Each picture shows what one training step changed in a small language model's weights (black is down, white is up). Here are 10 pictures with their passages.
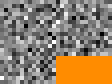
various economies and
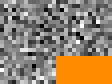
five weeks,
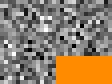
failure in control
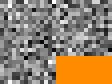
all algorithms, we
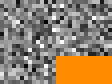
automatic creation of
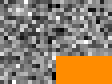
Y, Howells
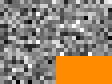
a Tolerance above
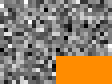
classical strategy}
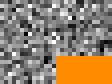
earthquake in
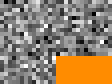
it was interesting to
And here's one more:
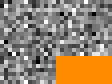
\rangle$, in this
